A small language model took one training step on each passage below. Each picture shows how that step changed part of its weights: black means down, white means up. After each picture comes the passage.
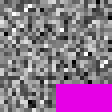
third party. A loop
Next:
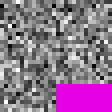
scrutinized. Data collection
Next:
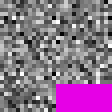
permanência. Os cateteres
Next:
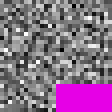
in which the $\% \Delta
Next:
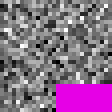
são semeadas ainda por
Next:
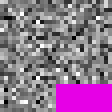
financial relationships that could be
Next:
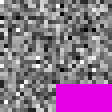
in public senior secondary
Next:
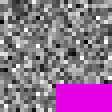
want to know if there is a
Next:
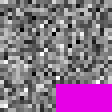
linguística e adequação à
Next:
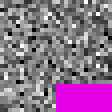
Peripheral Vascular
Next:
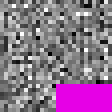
и флагами [1].
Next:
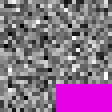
the normal colon stained with
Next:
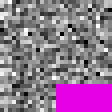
pedagogikasi, innovatsiya va intergatsiya
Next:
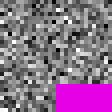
Parquet format³. The
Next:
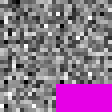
significant differences between extant *H.
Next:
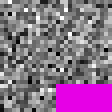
tehnic. În acest
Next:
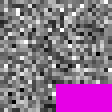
амалга оширишда
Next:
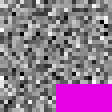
as it has a structural homology with
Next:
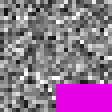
en la cual un grupo
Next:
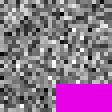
Quasi Monte Carlo:
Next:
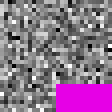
положень спеціального
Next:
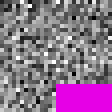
feasibility Design Population
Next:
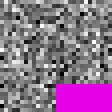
estudio sobre el análisis del
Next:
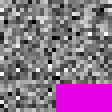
bozorida raqobat
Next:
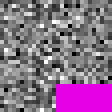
has been applied to soft
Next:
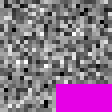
from a questionnaire survey,
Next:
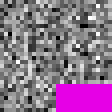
management: Li-Fi
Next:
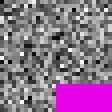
a síntese de IgE
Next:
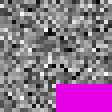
aytadigan bo‘lsak,
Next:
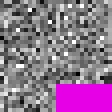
е имплантиран
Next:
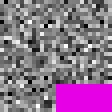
µL dNTP (10
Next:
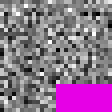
бўлиши керак.
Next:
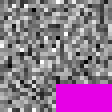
world in the process of activity.
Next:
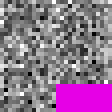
Bu esa o'z navbatida
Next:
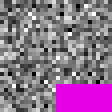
time while they are on duty.
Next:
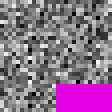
potential conflict of interest.
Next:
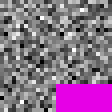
31: Sensitivity of the
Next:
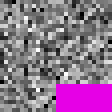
knowledge and data. Improve
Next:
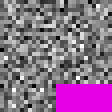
viscosity was studied.
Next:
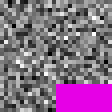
the parent theory of this current
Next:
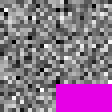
маълумотлари. 4.
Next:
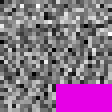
William Buckland
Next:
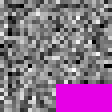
piutang saat ini. X
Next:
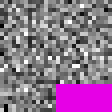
ташкилоти вакиллари
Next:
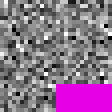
from 2023, our university is
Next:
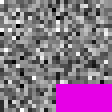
were used as a trial to
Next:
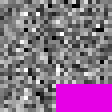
assistance (code generation and
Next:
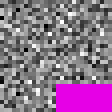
regression weights.
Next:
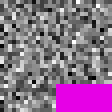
of black money in India.
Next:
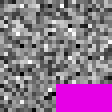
are still several buildings. The
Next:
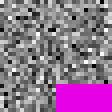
Für die Jahre 2008 und
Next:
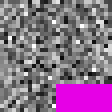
far exceed regulatory
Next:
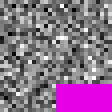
the CDIO's idea and
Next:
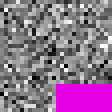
данной парадигмы
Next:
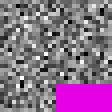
loose union called a
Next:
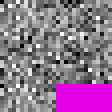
foydalanish talab etiladi. Foydalanilgan
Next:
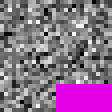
kofemi” degan
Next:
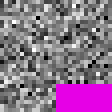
decisions that undergo a
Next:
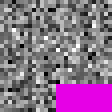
keltiradi. Ilmiy
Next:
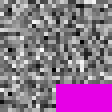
a lo propio. De este
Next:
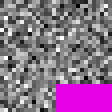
algebras. We restate
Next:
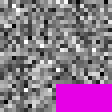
images, which is a necessity for
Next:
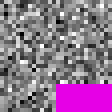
. After that my own
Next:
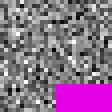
glucose tolerance based
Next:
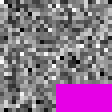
iqtisodiy muvozanat bir qator
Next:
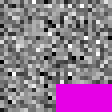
засобах масової
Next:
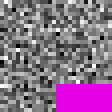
Strojno oblikoslovno
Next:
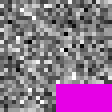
para medir la satisfacción del
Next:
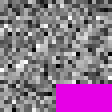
of organic matter in the
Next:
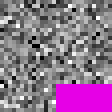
Table 2 Response of Rats to
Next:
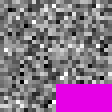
tilni; jag'larning
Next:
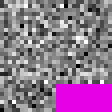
carried out for the studies of various
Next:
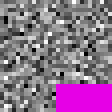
shoir she'rlarining
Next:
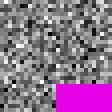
immemorial our country has
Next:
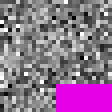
resultados similares. Un instrumento
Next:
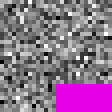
erosion and the shadows
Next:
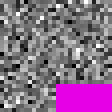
et de l'identité
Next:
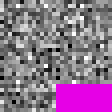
increase environmental sustainability, supporting marine
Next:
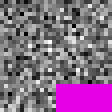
candidates for popular election
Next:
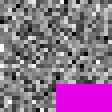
the E-plane. For the
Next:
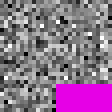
research analyzes challenges associated with
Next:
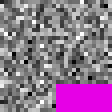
it means that no business operates in
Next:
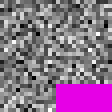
3. Fairness 4.
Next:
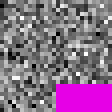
facets of bibliometric
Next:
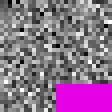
To keep the hospital experiences at a
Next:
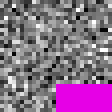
and other technologies used during dating with
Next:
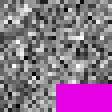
y su efecto en el
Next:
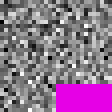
and Hebei needs to be
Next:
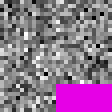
explanations of the task through the
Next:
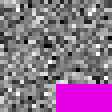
xil o'lchamlardan foydalanish
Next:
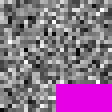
me formar Para ensinar
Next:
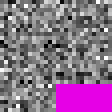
від швидких змін
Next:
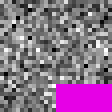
from aqueous solution into various
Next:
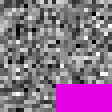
seu devido lugar no
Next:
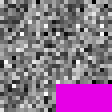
nafaqat matematik,
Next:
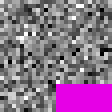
seen in the CNN output
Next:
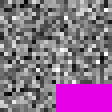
of Access (UoA), the
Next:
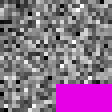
por una actividad eruptiva
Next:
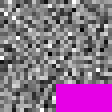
Test anxiety; Medical
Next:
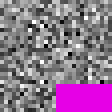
has a positive skewness value,
